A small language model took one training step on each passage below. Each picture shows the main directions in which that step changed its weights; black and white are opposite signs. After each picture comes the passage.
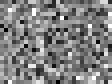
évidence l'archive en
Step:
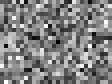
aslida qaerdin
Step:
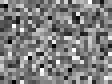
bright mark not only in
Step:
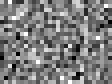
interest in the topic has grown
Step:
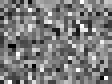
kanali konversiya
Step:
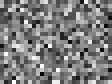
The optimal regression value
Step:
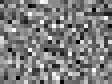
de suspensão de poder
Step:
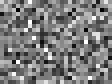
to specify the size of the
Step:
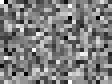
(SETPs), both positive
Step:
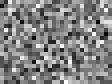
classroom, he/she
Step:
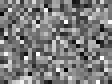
divergências entre
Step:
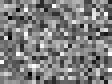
юқори бўлган
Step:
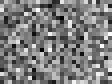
tabiatini namoyon
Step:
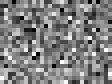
a result, one major participant in
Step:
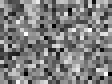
студента над
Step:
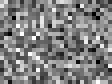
good friend of the first
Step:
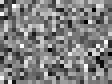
exposure, ocular history
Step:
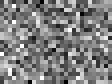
temirdan yasalgan,
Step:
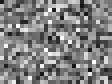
representation and the Research Council
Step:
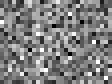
[1,2]. In order to
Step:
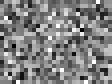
germination that intervene in the
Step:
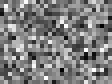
години и може да
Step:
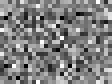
at least three distinct
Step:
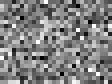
tissues which are induced
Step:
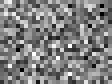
then their biogenic amines
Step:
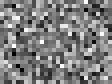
UH; Conceived the study:
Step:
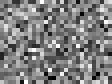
standard vrednovanja
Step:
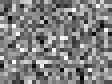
to the AP for all UEs
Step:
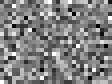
“Preserving the
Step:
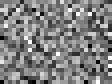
software outputs. -
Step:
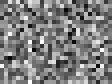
(ICSI) Cycles from
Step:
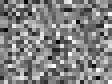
Andrade Monteiro
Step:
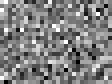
populations were released in
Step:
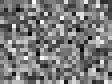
enfrentarse a los
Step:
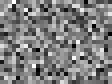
pode ter influência negativa
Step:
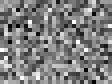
or regulation of thyroid
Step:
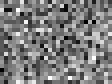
verzekering geldt
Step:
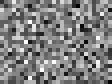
is to make coercion an
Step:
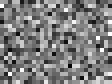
metod metakognitiv
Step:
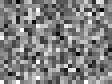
in the German system include the
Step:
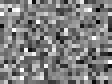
interés legítimo
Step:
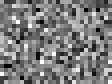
business or service-oriented
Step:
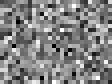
*A. augustum*
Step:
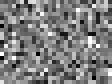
de l'inaccessibilité
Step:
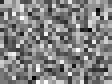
and play the resulting
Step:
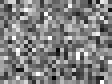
Heidenreich A,
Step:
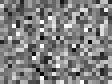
Imaging*, vol.
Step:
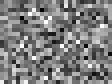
права цієї особи
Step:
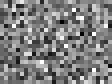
cause death to them.
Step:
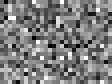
что ведет к ее
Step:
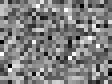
limite de quinze
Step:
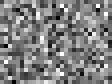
рівності; модульність
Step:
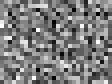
revolutionise the process of data
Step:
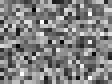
agility to react to all the
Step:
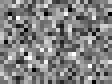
as a frequency determining element in
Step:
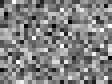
à partir des marges
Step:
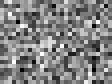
nas unidades; analisar a
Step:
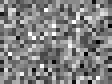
Материалом исследования
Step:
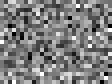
dos centros urbanos,
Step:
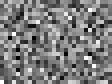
Janubiy Koreya
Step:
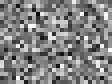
the transverse forces to be
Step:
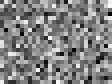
stemming from information
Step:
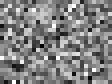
Evaluation of the
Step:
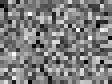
number of entries per microbial
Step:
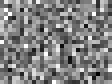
básico, e manera que
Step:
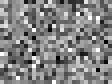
bleken nogal
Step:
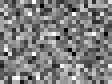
tijorat banklari
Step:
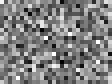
brain which mediate the change
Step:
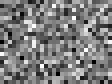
matrix 3 Bolotin
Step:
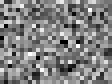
diabetes duration,
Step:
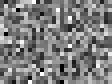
obținută pe fond
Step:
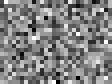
alternate height information
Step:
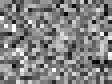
of planning for FM may help
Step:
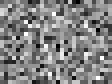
wealth generated in WA
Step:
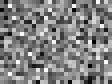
No potential conflict of interest.
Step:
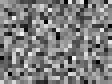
in addition to the list of
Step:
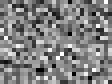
State Medical University of the
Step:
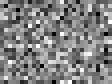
ҳимоя органлари
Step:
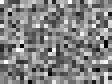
governance criteria, categorized
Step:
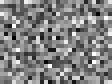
some cases, products are
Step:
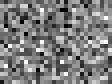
все большее применение
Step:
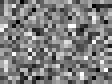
them [17]. It means
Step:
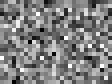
technology, electronic
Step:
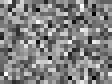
a decreased immune function of
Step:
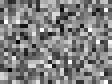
due filatrici, due
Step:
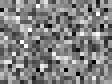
to develop audit services and related
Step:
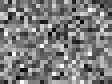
stages (Thomason et
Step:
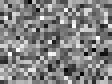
дають необертові
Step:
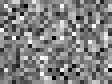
for basic operations only and
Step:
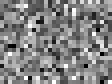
undisclosed, it
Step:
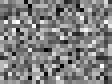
by the remote computer at
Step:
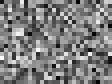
notably influenced by product
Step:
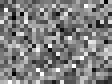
This cannot be done without
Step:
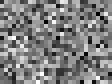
a new Democratic
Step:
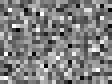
group, the Chabria family
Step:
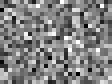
muhokama qilish uchun
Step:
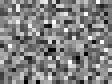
in aqueous solutions
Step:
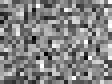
snorkel to allow air
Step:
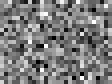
also decreased. After
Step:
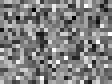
is taken to be 100.
